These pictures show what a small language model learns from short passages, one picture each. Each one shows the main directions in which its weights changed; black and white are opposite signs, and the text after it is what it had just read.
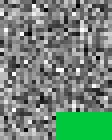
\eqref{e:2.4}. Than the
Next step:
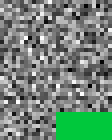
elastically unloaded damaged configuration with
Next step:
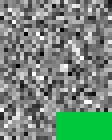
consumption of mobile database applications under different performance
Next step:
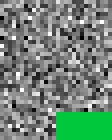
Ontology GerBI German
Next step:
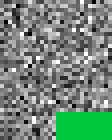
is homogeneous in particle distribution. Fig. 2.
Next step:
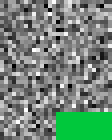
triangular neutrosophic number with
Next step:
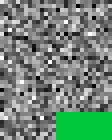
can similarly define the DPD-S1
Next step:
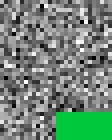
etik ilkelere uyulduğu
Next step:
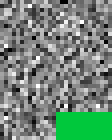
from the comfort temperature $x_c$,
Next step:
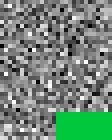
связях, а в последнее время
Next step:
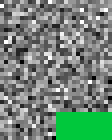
yetdi. Bu esa O'zbekistonning
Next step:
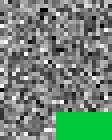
e_B), \text{ and } (\neg
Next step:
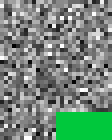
Танзила Норбоева,
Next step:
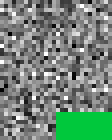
on the Demo-BLog project.
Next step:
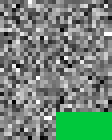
of interest and it continues to do so. The
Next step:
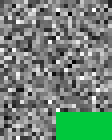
of its financial stability. The analysis of the financial condition of
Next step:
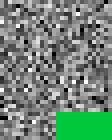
dos Estados, do Distrito Federal e dos
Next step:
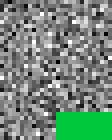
possible to fabricate porous film in the
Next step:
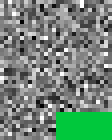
конструкций (Наставление по
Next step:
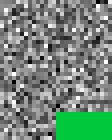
развитием регионов России в условиях
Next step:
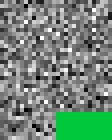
risk of fracture occurring after a few years of taking
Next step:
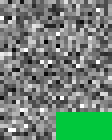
use OneDrive or SURFdrive
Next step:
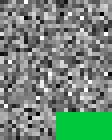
the $4^{k}$ small squares is
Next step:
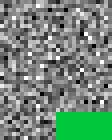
12 de Agosto Ibipeba
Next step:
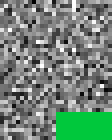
experimental group where variation dropped to 2.65
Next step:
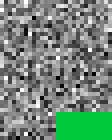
is with the Department of Electrical Engineering and
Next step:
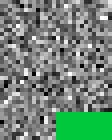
and Big Data Analytics: Driving
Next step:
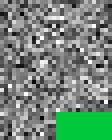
\begin{center} {\small {\bf
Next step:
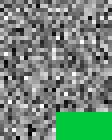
Baxramova Barno Zokirovna
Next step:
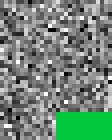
quartz cell was used as reference. Path length
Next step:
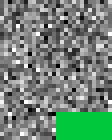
кунга келиб, жигар
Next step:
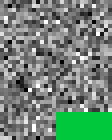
following conclusion: electromagnetic emission detected in the period
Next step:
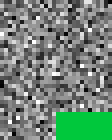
M. Freedman, and S. Das
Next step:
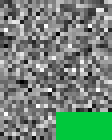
councils). Source: Cameroon's
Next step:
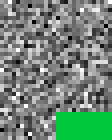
The above sampling inlet arrangement enables the
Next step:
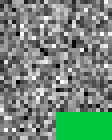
data and then plotting the data on real time graph analysis
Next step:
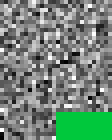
(VxD) Manure dosage (D)
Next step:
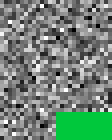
Project Officers: Raquel
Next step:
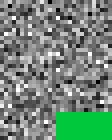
Approach (GBA) tes siswa
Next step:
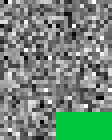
1$, their velocities are equal respectively
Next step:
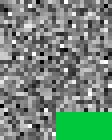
son épeautre(?) noir,
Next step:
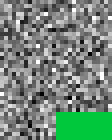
buying usage but remaining 14% and 11%
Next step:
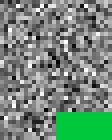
3.6047 The result of the HABIT analysis
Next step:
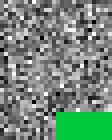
Keempat: Penguatan dan
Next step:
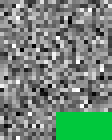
of the various assets into account. B.
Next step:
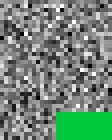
Científica Eletrônica Multidisciplinar
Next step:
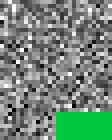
the approach. Some of the resulting design velocity fields are
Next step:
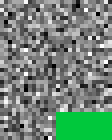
GPU sharing strategies, varying the number of
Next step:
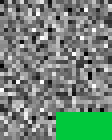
mezo- i kserofitycznych
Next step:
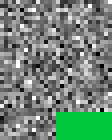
as the Y-like phase and V-like phase,
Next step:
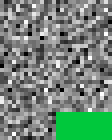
$\chi_{\nu}^2$ over all triangles
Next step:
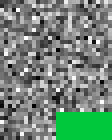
2021. KONSEP LANDAS
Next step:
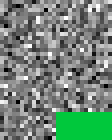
as students' attitude, scientific attitude,
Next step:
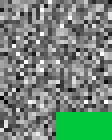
overheden* en welke problemen
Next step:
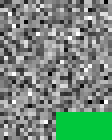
The Talmud of Babylonia.
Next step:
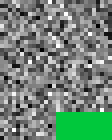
{\bibfield {journal} {\bibinfo {journal}
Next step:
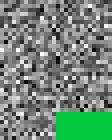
ва уларни ҳал қилиш билан
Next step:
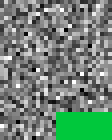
the lightest neutralino; \item gluinos
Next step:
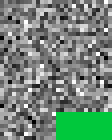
miqdorda ish o‘rinlari
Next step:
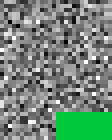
be not freely available. 3.4. Object
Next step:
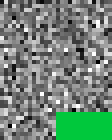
за авторството. Иконата
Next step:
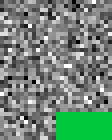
Castiglioni C, Tommasini
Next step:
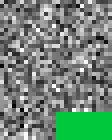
classificadas e definidas como visto no quadro
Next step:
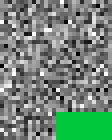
parameter. The variability in the experimental dynamic indentation data
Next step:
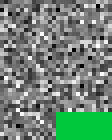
boyitish yo'llari haqida
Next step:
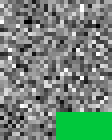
stunting dengan pencegahan anemia pada
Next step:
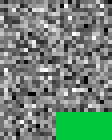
low-statistics data analysis. \\}
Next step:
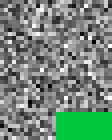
aniqlashga qaratilgan. 3.
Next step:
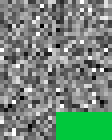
the order demanded by the logic and flow of
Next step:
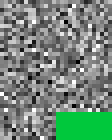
are compared with the exact ones from Ref.
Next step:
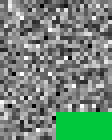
need to be supplemented because rumen bacteria
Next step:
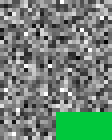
Scientific-Methodical Journal - (SI)
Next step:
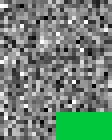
functions on the XC8-36 cylinder.
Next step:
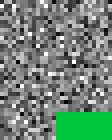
lo que se requiere una nueva forma de
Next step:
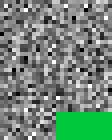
*Ambiente Italia 2001*,
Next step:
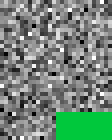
larvae (maggot) contained high
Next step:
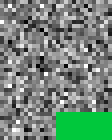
magnetic field for the first, second and third bunch
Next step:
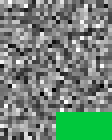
(corresponding an extinction $A^G
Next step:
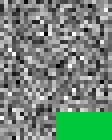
остаточно не сформована.
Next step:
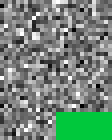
transformations for Lagrangians of the form
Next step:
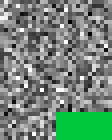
mineral fertilizers are not washed
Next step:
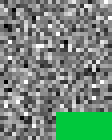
73.0% in average values, respectively. The
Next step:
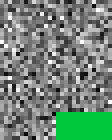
1,42 % Доминирование
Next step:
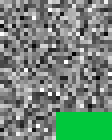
class, ensure that the "woc.bst"
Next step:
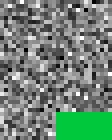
exhaust. Standard configurations are based on
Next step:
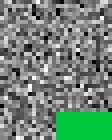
diagram is an a-type one with one fermion
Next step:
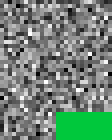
7. Муродкосимович И.
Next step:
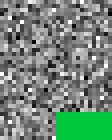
\end{equation} where $\b$ runs over
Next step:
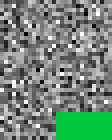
given superconducting state. We consider, in Sec.
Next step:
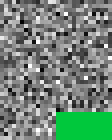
said application ensures accuracy in the computation of
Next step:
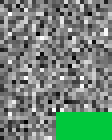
mavjud emasligini aniqlash va
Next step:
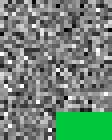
kelas (Fathurrohman &
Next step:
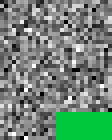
the community-induced graph. Given its
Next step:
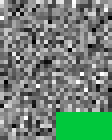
the quantity of employee performance is considered
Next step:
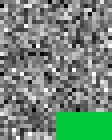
and plasmonic coupling between the two substrates.
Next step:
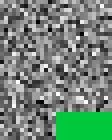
product design and development perceive GD technologies as playing
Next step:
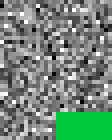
- ✓ definendo in sintesi
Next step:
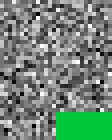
sequential-nested versus single-point trial
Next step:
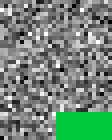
employed before the flood. H02: There is no
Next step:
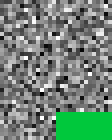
and dividing the result by $\Delta\chi$ gives
